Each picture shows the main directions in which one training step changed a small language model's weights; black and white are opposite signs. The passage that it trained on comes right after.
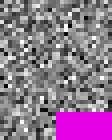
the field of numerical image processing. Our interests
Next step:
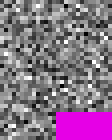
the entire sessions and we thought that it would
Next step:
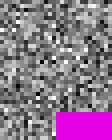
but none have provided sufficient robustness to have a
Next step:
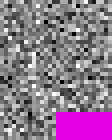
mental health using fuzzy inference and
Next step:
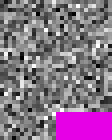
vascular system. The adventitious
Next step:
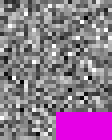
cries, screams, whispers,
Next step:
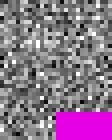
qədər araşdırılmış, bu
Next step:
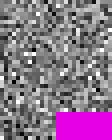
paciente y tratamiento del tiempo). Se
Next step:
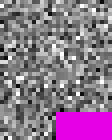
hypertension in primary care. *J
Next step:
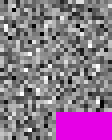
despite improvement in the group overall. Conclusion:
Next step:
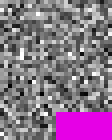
400 thousand people in Brunei
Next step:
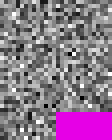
діяльності. Це комплексний
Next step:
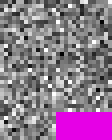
of virtual reality, which offers a far better
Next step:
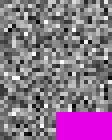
agencies is to provide researchers with access to national research
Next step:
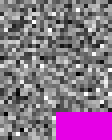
В действительности, вокруг этого
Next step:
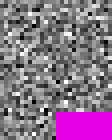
Kharkiv, Ukraine, 61002
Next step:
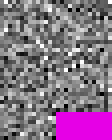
sadoqat; komandirga
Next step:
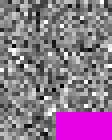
on some provisioning and regulating ecosystem services was
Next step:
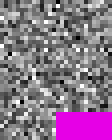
ҳозирги даврдаги
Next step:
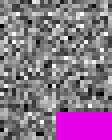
défini comme médiateur entre deux
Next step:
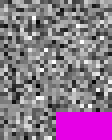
aim of measuring the similarity of the variations
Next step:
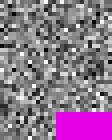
algorithms. The GWO algorithm demonstrates a lower
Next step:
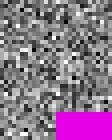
med. Etterkommerne til
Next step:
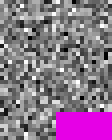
in the same consonant peculiar with
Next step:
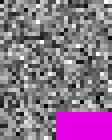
standardized way, e.g. through the
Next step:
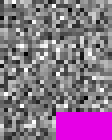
nadie se le escapa), nos
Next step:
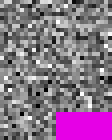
water of the drowned “cold and
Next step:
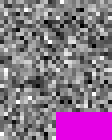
are used as intermediate in the synthesis of
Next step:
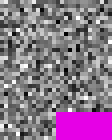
танқидий баҳолашга
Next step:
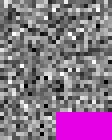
³⁴⁾ The nearby rooms indicated by
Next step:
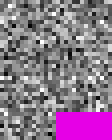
than the significance level. So it can be
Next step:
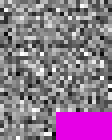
M., Argaheni, N.
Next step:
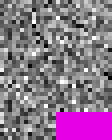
an increasingly diverse workforce [31].
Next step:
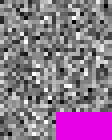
resonant converters that minimizes heat and
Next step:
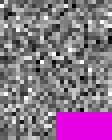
être dissociée de cette thématique.
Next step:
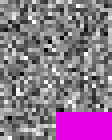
видением философии, то
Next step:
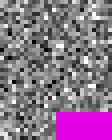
ideologías dominantes juegan un papel
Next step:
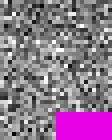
explicava o aumento de massa dos metais
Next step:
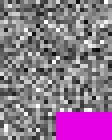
are translated into uzbek and analyzed by
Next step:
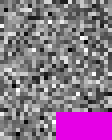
Condition A mixture of a three
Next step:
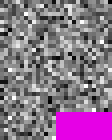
autres auteurs pour enrichir la
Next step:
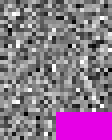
значение для ветеринарии, так как
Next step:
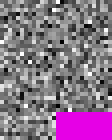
plasma proteins are separated due to their difference
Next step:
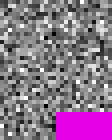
in water overnight, following which excessive
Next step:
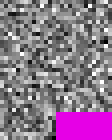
faoliyat olib borayotgan "SOS –
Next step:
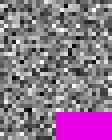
lalu lintas yang berpotensi
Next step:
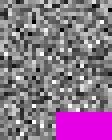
state of parameter X is j . Therefore, state
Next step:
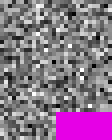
and second shifts during their deployment in the
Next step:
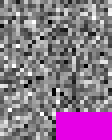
o‘zini “yo‘qotib
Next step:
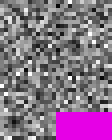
como meningite asséptica e
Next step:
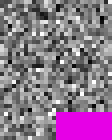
in optical channel 570 equalization: From
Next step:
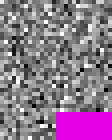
2.3.2. Frequent pattern
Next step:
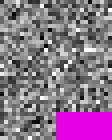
зауважити, що класти
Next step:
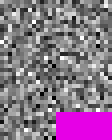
унікальних скульптурних
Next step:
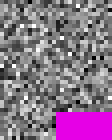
internationaux (OMS, UE),
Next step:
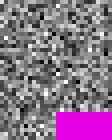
características propias que definen los MOOC
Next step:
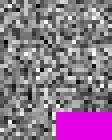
the fatigue life at high load amplitude and an
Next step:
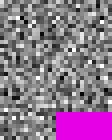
поликарбоната, можно
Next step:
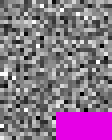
moderne pentru a asigura relevanța
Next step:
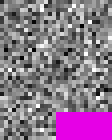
унинг инсоний бурчи,
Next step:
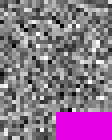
55 classification tasks. Its core features
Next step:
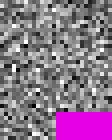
alcance jurídico-constitucional,
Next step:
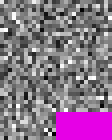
є цікавою для наукового
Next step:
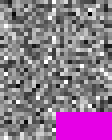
eran una herramienta fundamental para tomar
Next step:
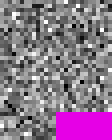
on how scientific research is applied in practice and how it
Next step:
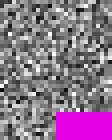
Abbottabad ³4th year TMO
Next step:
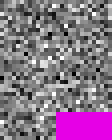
tipos de celosías, cinco
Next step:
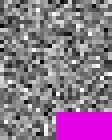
described by Cedell in 1974.(4)
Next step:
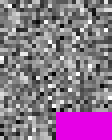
extracting the oily layer with ether,
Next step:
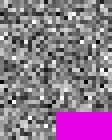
Programa de Pós-Graduação em
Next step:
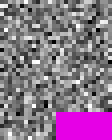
developed specifically for the codec to reduce the
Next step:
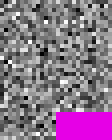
major cause of mortality and morbidity
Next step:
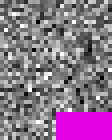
same methods allowed for the first time to study the
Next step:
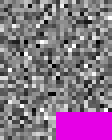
standards committees. Mr. Botsford
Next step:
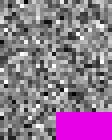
in the urban areas (92.2%) as compared
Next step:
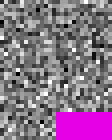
informatization. Informatization is
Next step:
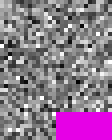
Distribución. Esta lámina
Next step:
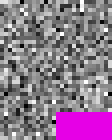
used to tailor the polarization of
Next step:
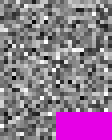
новые педагогические технологии,
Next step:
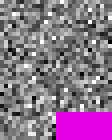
criteria related to the phenomenon under investigation. The
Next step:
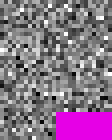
^{1*}, H K Sundeep
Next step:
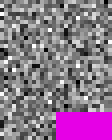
general, we can not say A^c is an
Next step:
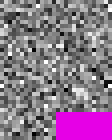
People visit nature cure centers and
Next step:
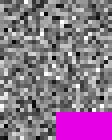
and assessment. *Energy and Buildings*,
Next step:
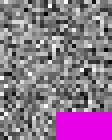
Total 330 100 Source: Primary
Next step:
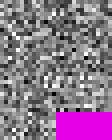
the inverter electronics; in some
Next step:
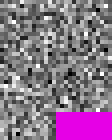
2-siklni portlatishda 3
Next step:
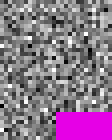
Skea, J.; Slade,
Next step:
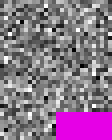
or female adolescent respondents based on WHO
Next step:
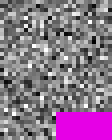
tears in his eyes. The child
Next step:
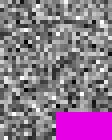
matches with experimental [34]. Figure 6 shows the
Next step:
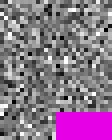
transportation system, suborbital vehicle,
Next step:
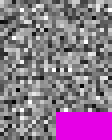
Strategi Pembelajaran)*.
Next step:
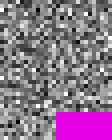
dat daarmee het beoogde
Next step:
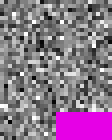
temporales. Además, analiza cómo
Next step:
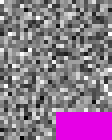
bo'ldi. Ushbu topilma
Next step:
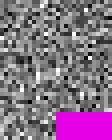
изменения в образовании связаны с
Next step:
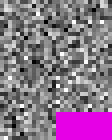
in beliefs (Schwan et
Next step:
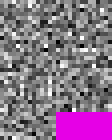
publicación de un sinfín de reflexiones
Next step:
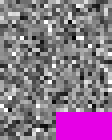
радиационные эффекты
